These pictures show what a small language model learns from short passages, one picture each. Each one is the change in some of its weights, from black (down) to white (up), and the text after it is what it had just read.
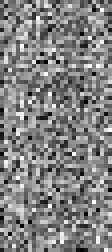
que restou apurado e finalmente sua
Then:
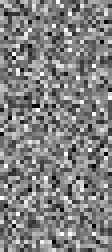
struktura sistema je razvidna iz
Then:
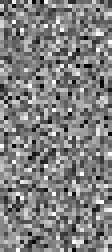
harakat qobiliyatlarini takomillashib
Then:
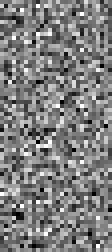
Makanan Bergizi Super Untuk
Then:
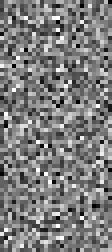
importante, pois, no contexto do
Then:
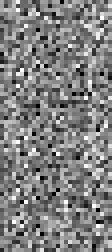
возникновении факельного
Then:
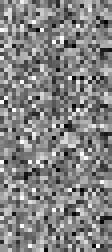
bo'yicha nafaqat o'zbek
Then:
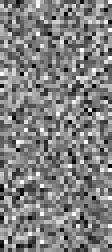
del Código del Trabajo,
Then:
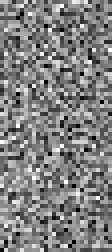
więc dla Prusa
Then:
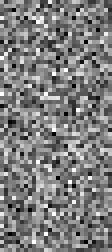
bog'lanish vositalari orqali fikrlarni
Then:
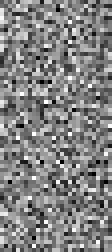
hvordan og hvorfor man
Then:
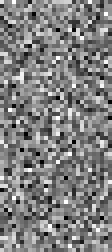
kasalliklar, Mehrlil maktab,
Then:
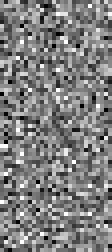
подивом дізнався, що й
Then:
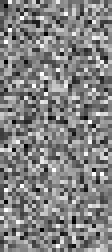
енергозалежних та на
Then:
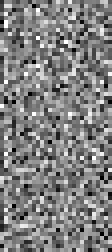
percepção do sítio,
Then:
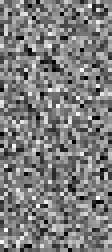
proses kerja yang awalnya rumit
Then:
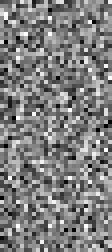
– Problema de ortografia:
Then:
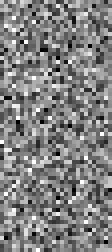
ta'lim tizimi turli xildagi
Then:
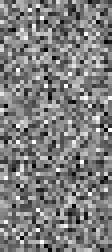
Было выявлена необходимость
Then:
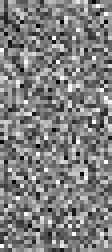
palabras, esta confrontación.
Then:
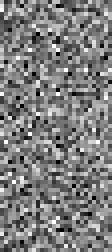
характеристики персонажа до
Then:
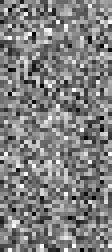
30-yil samarali mehnat qildi.
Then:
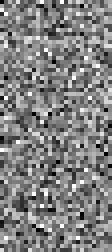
de Janeiro: Mórula, 2020.
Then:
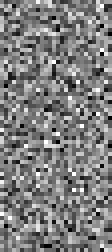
etmaydigan tarzda
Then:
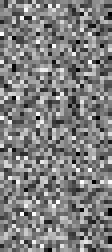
sifatida ishlatilishi mumkin .
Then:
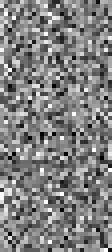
Sumasang-ayon Positibo ang
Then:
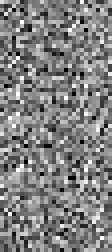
verder: „... basically, the
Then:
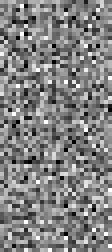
ёки унга бирор нарса
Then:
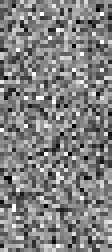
disampaikan oleh Ariyanto
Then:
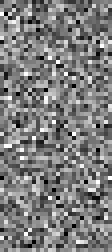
факторов, как загрязнение
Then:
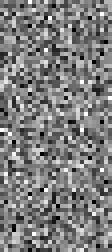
gas. Så blev motoren
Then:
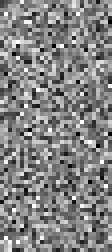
secara wajar”. Bagi seseorang
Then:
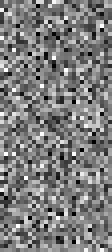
- Стевановић 1983:
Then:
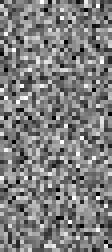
de Valparaíso y Santiago
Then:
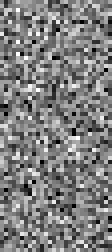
Facebook reklamalari va
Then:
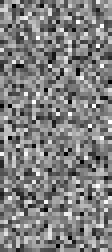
no art. 5º, inciso X,
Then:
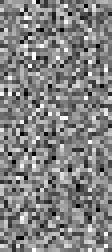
апелюючи до базових
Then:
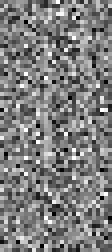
no contexto escolar e suas relações com o
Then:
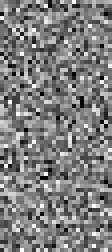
concienciación de la sociedad, definidas
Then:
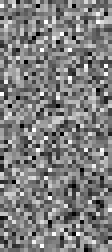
conclusion de l'étude. 1.
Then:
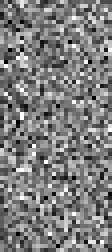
por Libras do profissional que
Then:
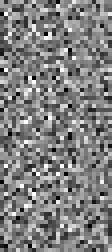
bütüncül anlamda
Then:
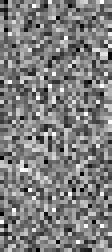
quelques efforts en répondant à
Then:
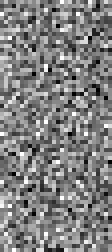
ҳам ўрганилди. Улар ичида
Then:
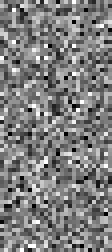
tuzilmalari o'ziga xos
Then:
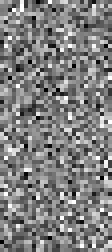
salud de las personas; así, la
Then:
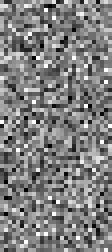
восприятие бренда и его
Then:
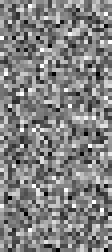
экспертиза, косметика,
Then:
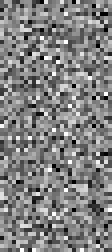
які враховують характер
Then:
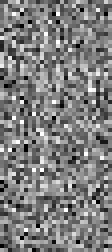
да обосноваем защо йога
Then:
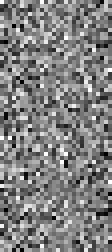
tenaga pendidik hendaknya
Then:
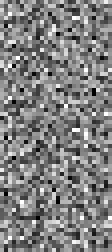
съдържащи гъбата на
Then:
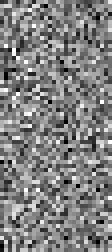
qishloq xo‘jaligiga oid
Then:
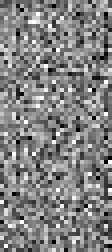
этом контексте важно
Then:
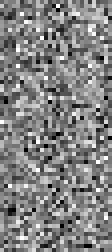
de acesso ao currículo e aumentar a
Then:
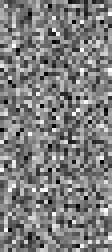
qilish, o'zini o'zi boshqarish
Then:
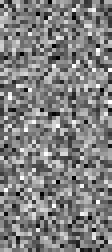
como essa terapia afeta a
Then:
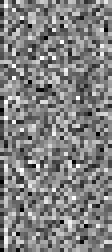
gente cree que si está concentrado,
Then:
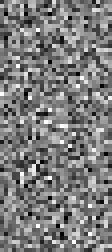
практике не менее трех цифровых
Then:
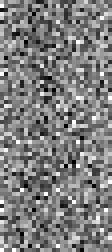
oldindan aniqlash va bashorat qilish orqali
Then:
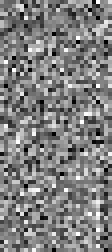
во взаимоотношениях по
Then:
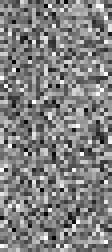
kognitiv salohiyatini rivojlantiradi,
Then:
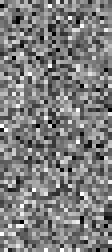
pública da ciência podem ser abordados sobre
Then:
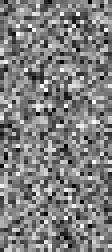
Justiça, da Procuradoria
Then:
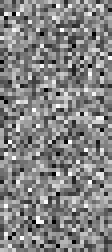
the follicles? / S. Jonard,
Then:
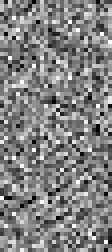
инвестор билан боғлиқ
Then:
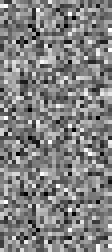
Hari 7 Hari 17 Hari Sumber:
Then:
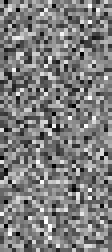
praktisch onmogelijk. Het
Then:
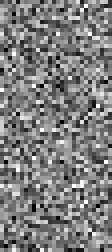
ehtiyojlariga yo'naltirish
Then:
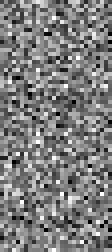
formations forestières, les forêts
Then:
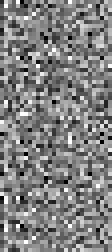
tipo I, II, III.
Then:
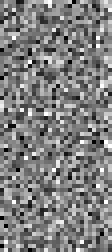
grafik Normal P-P Plot
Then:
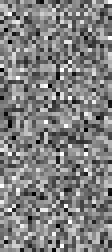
dan bergabung / berkolaborasi dalam
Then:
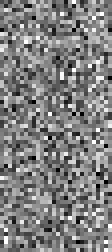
değerine ulaşmıştır.
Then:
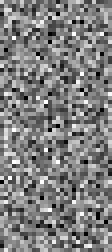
to'g'risida ma'lumotlar
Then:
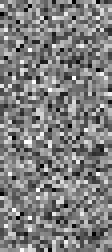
tatmini .352 birim
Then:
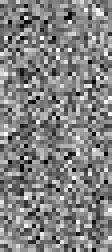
xizmat qiladi. 5. Ijtimoiy va
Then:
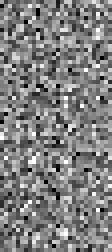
учащихся, оптимально
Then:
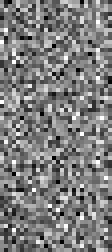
Shu bois mazkur qissa
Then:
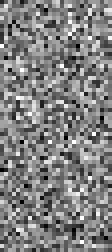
piekarz, cieśla oraz
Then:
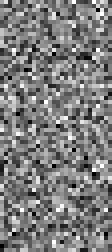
tant que continuum Esa Christine
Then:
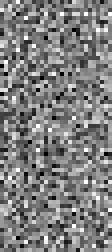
на 1 мм² соответственно.
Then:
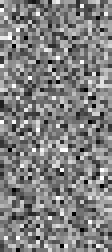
листкової пластинки; у
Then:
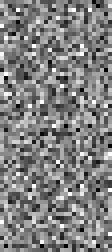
faoliyatini yo‘lga qo‘yishga
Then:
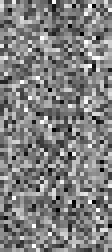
- множество опорных решений
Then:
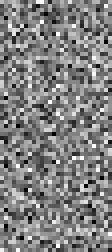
parallel hisob yuritish (konversiya)
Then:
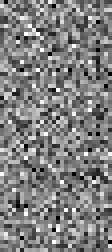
полосы вполне согласуется
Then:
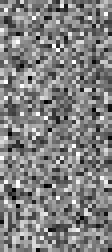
har bir davlatdan xalqaro huquq va
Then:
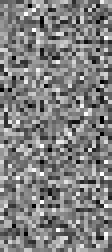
and regulation of microbialbased
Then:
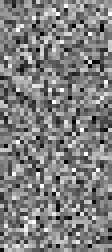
фильтрования v_0 , м/ч
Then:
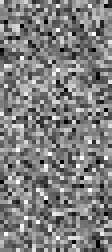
o'stirishning mohiyati xususida.....
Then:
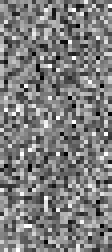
obrigações dos servidores militares
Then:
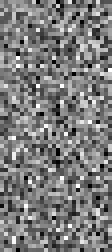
познавательной и практической деятельности;
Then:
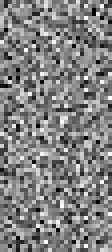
eigen aandelen ter dekking van de
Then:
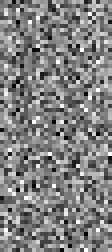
jeke pazıyletleriniń,
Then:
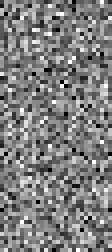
o tribunal designado de común
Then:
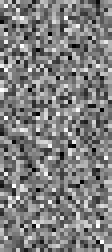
героев: Михаил
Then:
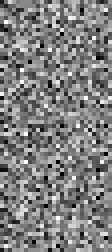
декоративних якостей.
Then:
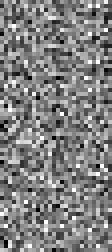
downsyndroom. Zij
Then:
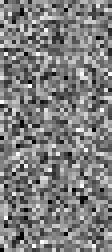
xavfsizligi bo‘yicha
